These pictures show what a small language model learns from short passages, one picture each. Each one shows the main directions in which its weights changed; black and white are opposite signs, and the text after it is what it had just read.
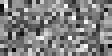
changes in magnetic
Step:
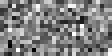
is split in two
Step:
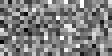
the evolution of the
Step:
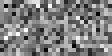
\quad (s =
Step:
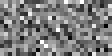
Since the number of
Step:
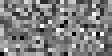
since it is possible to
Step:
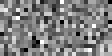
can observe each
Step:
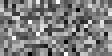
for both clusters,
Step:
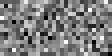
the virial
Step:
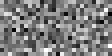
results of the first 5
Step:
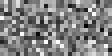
two compatible
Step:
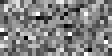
mark= none,
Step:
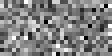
parabolic region
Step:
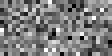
the atomic systems
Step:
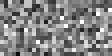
an entropy
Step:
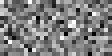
MeV energy.
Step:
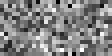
when the network is in
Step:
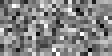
At present, the
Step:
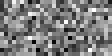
Na at the
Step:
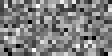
bond, $\sim
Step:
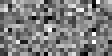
the recovery
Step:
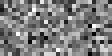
at lower temperature.
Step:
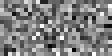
since the gradient
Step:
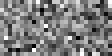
as many regions
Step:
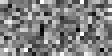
has been used in an
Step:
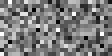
the coordinate system for
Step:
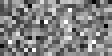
always smaller
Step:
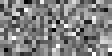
considerations} The
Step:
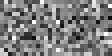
only the dust emission
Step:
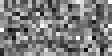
of the flow
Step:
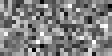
performing the change
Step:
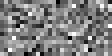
determine the parameters of
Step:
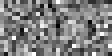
of magnitude
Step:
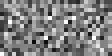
binary data in
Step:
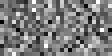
movement during
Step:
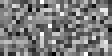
advanced to
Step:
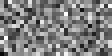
factor $2$
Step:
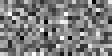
patterns in
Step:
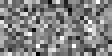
the mass increases
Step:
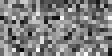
more sophisticated
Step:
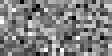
are indicatives
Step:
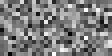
and excellent
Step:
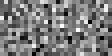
prediction model is proposed
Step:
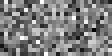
only possible changes
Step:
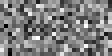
State University,
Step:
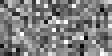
and model-dependent
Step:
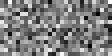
the details.
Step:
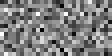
yielding a set
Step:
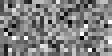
derivative, respectively,
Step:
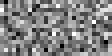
by Fall \&
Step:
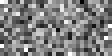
handful of
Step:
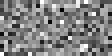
integrals in
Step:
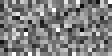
of Timmel
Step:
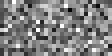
An alternative
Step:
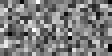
(XAS) which
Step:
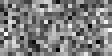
well. In this paper
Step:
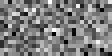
the contribution that an
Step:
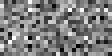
bosonic one
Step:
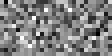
coupling free energy between
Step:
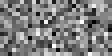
and directional
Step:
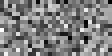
for proton and
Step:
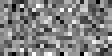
& \cmark &
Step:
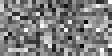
of intensity
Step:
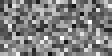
as a fitting parameter
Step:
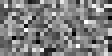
give certain
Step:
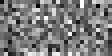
between potential predictors
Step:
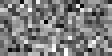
and CDM are
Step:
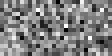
of the presented
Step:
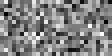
test protocol,
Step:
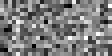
measured to be in
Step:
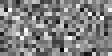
characterize their mote
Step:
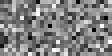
Bins 0 and
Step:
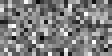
evolution. Such a
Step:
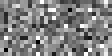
observed in both the
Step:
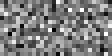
value of $\eta$
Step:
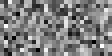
antenna size
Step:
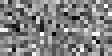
center $x$.
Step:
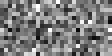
is called the
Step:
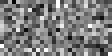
product of
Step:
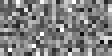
estimate the center
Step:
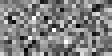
classical definition
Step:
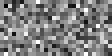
SNe have shown
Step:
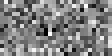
only a fraction of
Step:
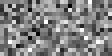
than one percent
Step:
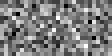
usually considered
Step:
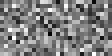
about the range problem will
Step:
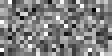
the measured time of
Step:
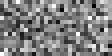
values. Grey
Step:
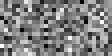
also data efficient as
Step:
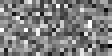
in these models the following
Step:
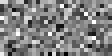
arm, back,
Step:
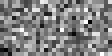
will only be made
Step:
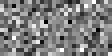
to meet in more
